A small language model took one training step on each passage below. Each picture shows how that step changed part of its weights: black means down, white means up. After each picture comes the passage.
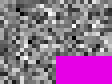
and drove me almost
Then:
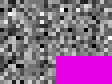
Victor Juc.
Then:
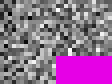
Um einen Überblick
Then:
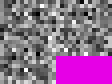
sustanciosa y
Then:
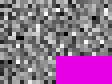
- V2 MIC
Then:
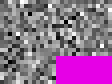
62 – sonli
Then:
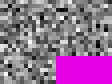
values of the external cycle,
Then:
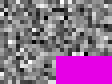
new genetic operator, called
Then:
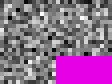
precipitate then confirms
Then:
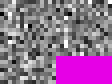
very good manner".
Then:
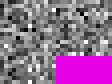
dioxide // J.
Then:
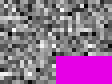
so'zlar bilan
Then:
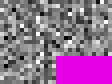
3. Teachers are
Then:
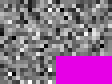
the Santiong house
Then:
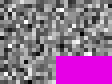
technique in accordance with
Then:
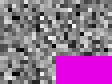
foram elencadas de acordo
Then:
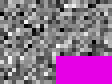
de transporte de
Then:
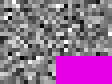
Kansil, C.
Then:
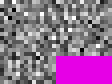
командирів та
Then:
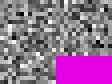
highlights how the use
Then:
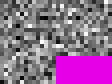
(DSc), Associate
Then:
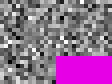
each node to learn from
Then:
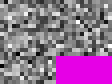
on governmental authorities.
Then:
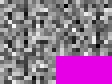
The COSMOS
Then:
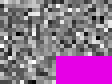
made by Nam and
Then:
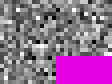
modern technologies can contribute to the
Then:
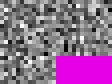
work needs to happen
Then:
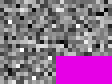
with ASD is linked
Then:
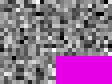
e envelhecimento em
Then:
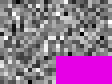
години після
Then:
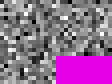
microorganismos mediante
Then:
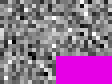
represents the knowledge about an
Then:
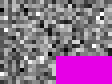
minor key, which will
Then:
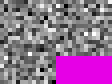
this study it is concluded
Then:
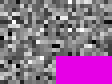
passiv tizimlarga
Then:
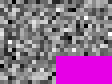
scanty. These compounds
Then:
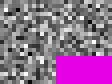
data at a time and put
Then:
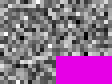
di bassa valle
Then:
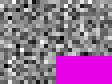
pointwise mutual information
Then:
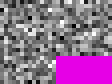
Betol). The
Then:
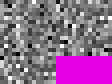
do diálogo no processo
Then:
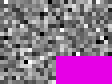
processing where color is recognized
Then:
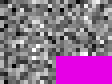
Solution for climate change
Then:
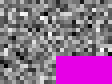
er niet onder de
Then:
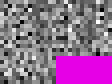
toza, barqaror
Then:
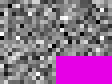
v(x)$. What
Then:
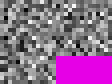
amalga oshirildi:
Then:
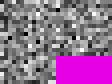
appropriate comparability. Based on
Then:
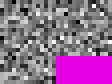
assoc. prof.
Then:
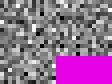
профессий на мужской
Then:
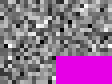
various speaking activities such as
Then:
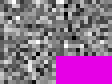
include fuels produced and
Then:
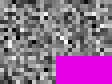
e’tibor berar
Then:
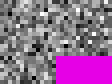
a sequence of sample sequences
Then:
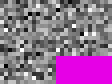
teaching aptitude. A random
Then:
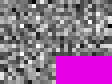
sense pulses) are on
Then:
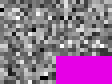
the scenario. Class
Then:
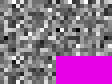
The data that support the findings
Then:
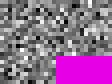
nature by recording a low
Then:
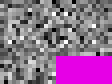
emas, balki
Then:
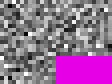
characteristic parameter that
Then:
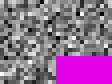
de IFRS. De
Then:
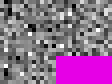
is referred to the pressure
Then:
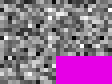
fandan fanga
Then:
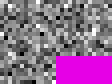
PERCEPTION AND
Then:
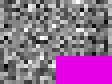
The integrated analytic tool of
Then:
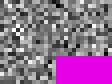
kept constant such that the
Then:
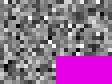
There is a need to determine
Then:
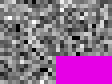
partial yield E and p
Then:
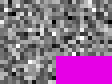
Prof Ed = Professional
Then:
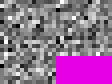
Unreal Engine.
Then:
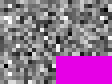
среди общей
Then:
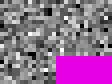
expansion of the
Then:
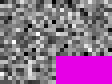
used to preprocess
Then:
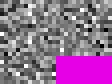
into the degradation pathways of
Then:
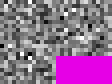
secondary schools would lead to improved
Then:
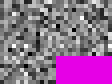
in a water bath,
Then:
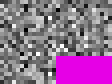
of interest. DATA
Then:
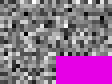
gravion radiation being reduced
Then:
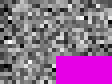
Conflicts of
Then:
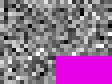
fact, we consider spectral
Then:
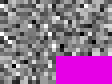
several areas involved in its development
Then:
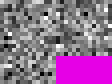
(Reis et al.,
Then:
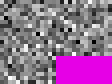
podem ser concebidos em
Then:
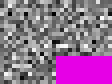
so as to provide an element
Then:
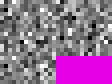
що ініціація
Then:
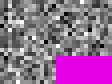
the one who adopts them
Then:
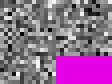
for Venezuela,
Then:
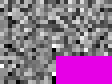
Add. Ms.
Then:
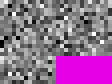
sanctuaries Abstract
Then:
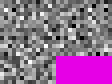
moisture, protein,
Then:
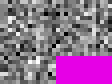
VCA reveals
